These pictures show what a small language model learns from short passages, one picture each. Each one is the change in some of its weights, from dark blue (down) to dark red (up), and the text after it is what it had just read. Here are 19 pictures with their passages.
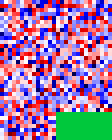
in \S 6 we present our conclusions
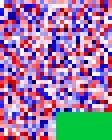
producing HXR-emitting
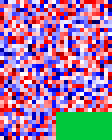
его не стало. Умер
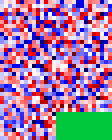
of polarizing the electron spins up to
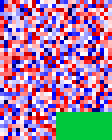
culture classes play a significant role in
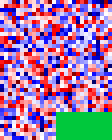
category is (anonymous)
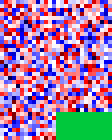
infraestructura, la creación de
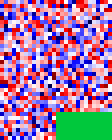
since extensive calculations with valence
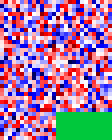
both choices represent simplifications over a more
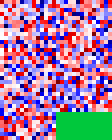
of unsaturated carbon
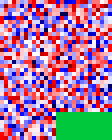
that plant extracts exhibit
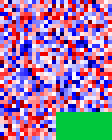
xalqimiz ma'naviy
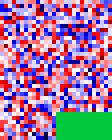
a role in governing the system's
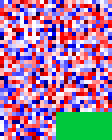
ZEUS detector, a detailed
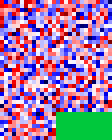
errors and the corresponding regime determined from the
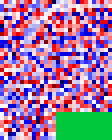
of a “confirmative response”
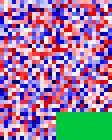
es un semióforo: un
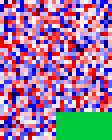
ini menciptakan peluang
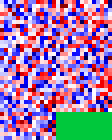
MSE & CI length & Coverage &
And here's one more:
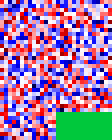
En estos supuestos, desde un
